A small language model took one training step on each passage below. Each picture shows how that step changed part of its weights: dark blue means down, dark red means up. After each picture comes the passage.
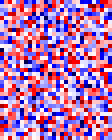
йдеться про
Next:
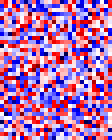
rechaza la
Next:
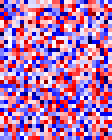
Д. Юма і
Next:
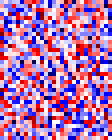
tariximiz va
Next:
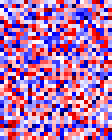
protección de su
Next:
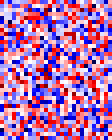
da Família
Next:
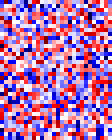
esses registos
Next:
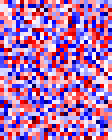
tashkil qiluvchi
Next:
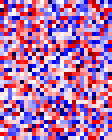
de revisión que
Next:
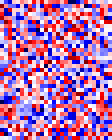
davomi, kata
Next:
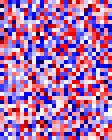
Este principio general
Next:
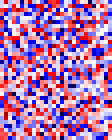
Frage, ob der
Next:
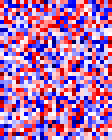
kompyuter va
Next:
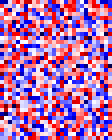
когда) *с
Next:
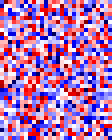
nur einfache
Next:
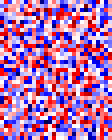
Business and
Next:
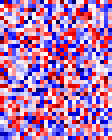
en het land van
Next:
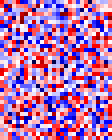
беге; -
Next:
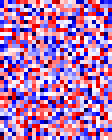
й здатність
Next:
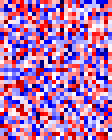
arruolati al
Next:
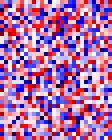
par le PIB par
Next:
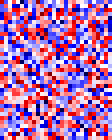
Moliyaviy hisob
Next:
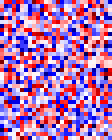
aslida masnaviy
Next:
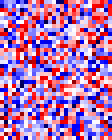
Tabla 2.
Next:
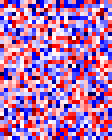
bilan hayotning
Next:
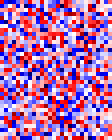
Jambi mampu
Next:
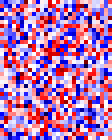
and Banking].
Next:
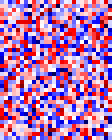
у томе што
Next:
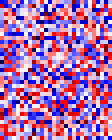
en éducation,
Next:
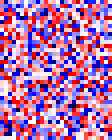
tovarlar va
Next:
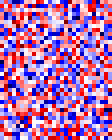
birma bir bayon
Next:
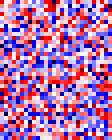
e itinerantes
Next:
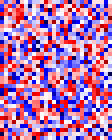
des immigrés
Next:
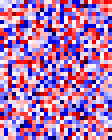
poder medir el
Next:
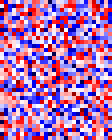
de um processo de
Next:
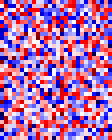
representa una de las
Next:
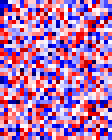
- Identifying
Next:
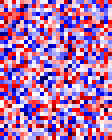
beqarorligi ham
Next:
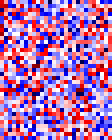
e prático no
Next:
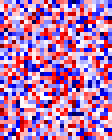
заметно, что
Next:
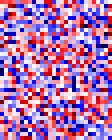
os mestrados realizados
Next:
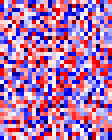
Seguro para a
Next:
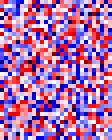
hamda qizdirilgan
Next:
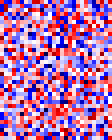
vinculados a la
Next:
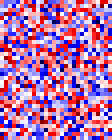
shoir shakl
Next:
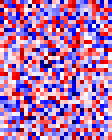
em vista que a
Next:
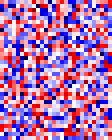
diagnostika /
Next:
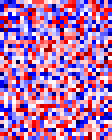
un efecto
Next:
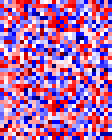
в качестве
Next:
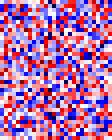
al respeto a
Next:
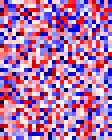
en un tema de
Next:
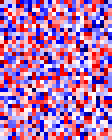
abandono, o
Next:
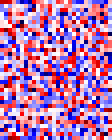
три наземні
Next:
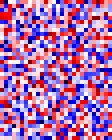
bilan kasallanish
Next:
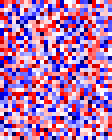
logrado la
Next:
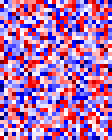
X_2 ca o
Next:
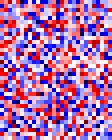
poco antes del
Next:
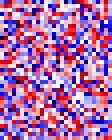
los desechos
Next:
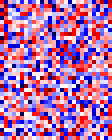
de ERALS
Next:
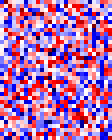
ha erigido como
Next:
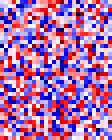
rebanadas de
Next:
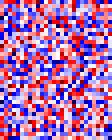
inszy go
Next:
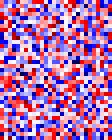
boksga ta`lim
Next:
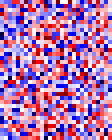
A. S. et
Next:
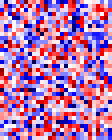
Sınıf 1.
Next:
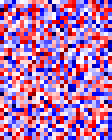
del uso de la
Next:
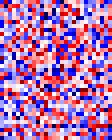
dan reliabel
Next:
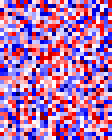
OF THE
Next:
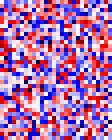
Editor :
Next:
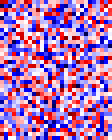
seluruh sistem yang
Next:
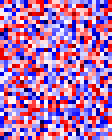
й навчальної
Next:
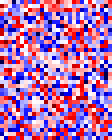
ou sectoriels.
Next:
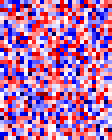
il diritto.
